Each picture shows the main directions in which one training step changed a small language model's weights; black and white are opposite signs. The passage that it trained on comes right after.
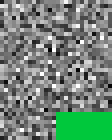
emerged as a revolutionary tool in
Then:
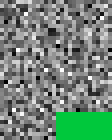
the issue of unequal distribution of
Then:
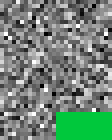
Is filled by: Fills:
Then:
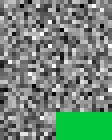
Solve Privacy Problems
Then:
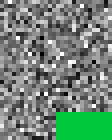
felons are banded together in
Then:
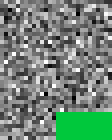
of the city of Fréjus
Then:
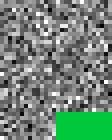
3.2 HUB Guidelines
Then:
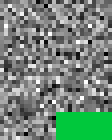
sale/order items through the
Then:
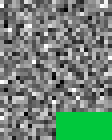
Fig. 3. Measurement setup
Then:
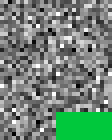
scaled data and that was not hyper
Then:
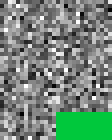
web page, the device may have
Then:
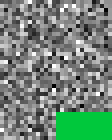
attributed to possible steric interactions
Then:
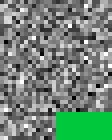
effect of cognitive behavioral
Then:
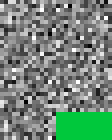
research and policy analysis related to education and
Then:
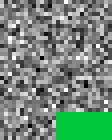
diseases, according to the literature,
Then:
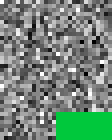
reaction product was identified by LCMS.
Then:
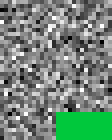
not provided... I would recommend
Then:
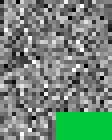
computer. - b. It provides
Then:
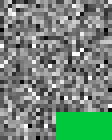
weighted sum of a group of
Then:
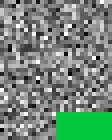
thickness wall in several locations.
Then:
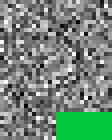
to its treatment and prevention is determined by a
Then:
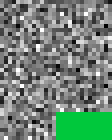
this period gave us further insights. The focus
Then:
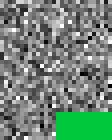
the atmospheric component. The
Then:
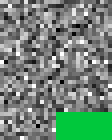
understanding of current levels of “performance”
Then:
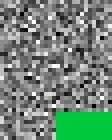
and suction power are also high. This in
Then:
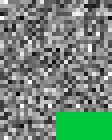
FPGA-based Kalman
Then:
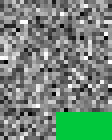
where ω is the angular frequency
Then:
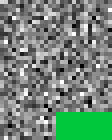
purposes. In India, important mustard
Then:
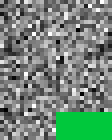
with neighbours 3 5 3
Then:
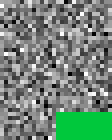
living tree will be selected. The
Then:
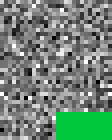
be explored to promote formation of the
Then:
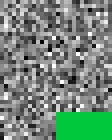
for writing legal norms, for students
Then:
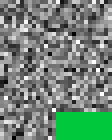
at for 90 minutes, to obtain a
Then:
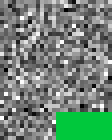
do we expect in a 1" beam?
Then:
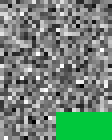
and (b) Two RGB
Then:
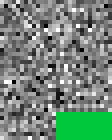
(5)$$ where σ is the
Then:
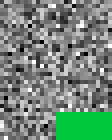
primary optical fibres [B and
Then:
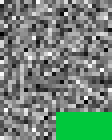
as backbone of annual GDP
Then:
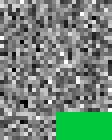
learners for the future. It contains a
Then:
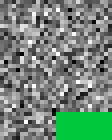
include: Supply and demand,
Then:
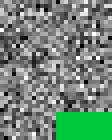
as the user whose transmit power for
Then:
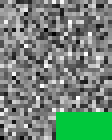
the accuracy of the solution) the field is
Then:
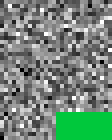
a bainite-martensite
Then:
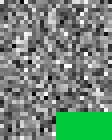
the expansion of the concept, the
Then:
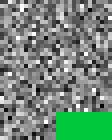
improved model fit ($R^2 =
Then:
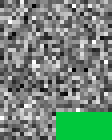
views of respondents on the need to develop
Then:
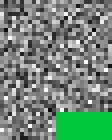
database movement categories.
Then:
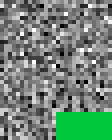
The unique influence of the national
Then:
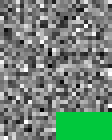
with (orange curve) and without
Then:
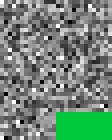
then the latter - the subjective
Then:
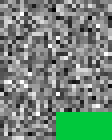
steps and action items for each
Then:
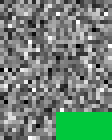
EPG Committee..... 15
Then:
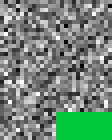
of separate control channels,
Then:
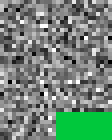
major contributors to adverse outcomes,
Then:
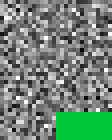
of patients of acute appendicitis
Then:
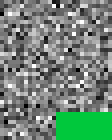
irrelevant information. 3.
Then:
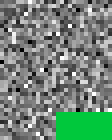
the students' alternative idea that the
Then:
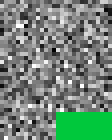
its more balanced data for the second
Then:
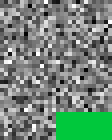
60 minutes to become solid or
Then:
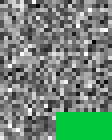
focusing on gender differences in perceptions
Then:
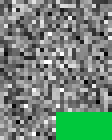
Examination: Per abdomen -
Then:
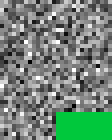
simulation methods such as discrete element
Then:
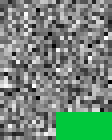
patterns and overall mutation
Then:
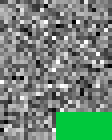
indicated that type I and II NI
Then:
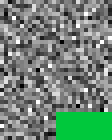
important causes of mortality is
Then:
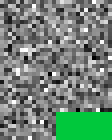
context of HPC. III.
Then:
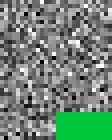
researches. Predictive power of these
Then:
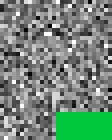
care by elderly patients (65 years or
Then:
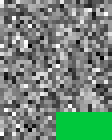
permission. There is an old
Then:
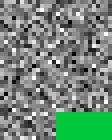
people. Similarly, there were no
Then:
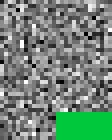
used in other processes to produce electricity or
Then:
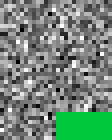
for $(\Omega_M,
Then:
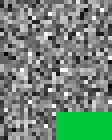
skills. Furthermore, the level of
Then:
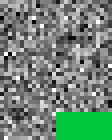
function and its derivative with respect to
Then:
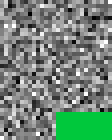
Molecular docking complements this approach
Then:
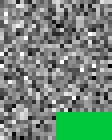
it is set to n , at any given time there
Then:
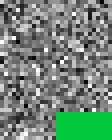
based on laboratory values. The determination of
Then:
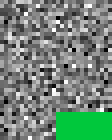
the optimal gelling strength of
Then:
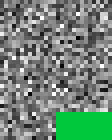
Ice,” *Phys.
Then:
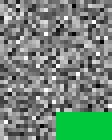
of Knowledge Representation and
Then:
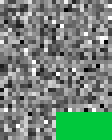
a foreign language, namely its
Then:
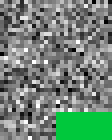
more social economic challenges. Data from the National
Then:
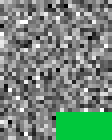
no significant difference between novice referees
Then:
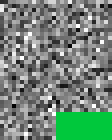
Jugulare. 2026 Jan
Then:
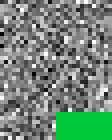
still the overall concentrations was below the
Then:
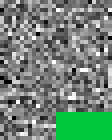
at least three years of teaching experience in
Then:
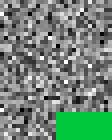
and social instability, decrease of
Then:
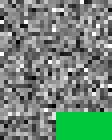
enlightening because apparently the
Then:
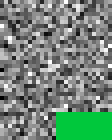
preventing diseases, and
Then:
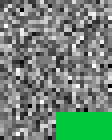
table conveys that the students usually
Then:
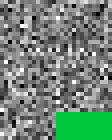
at Phirange Kharbav lake
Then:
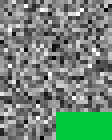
this, including media sources, and develop
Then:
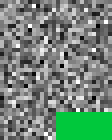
Academic Editors:
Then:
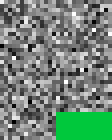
due to areas of dissatisfaction. Table
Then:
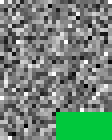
India frequently [accelerate
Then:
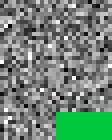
Step 6. Remove the vector
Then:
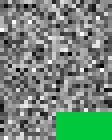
discretization of the computational domain
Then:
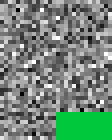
indicators and test simulations for the assessment
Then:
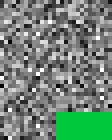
i.e. [1], advised using two
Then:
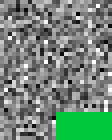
Engagement in Indian Public Sector
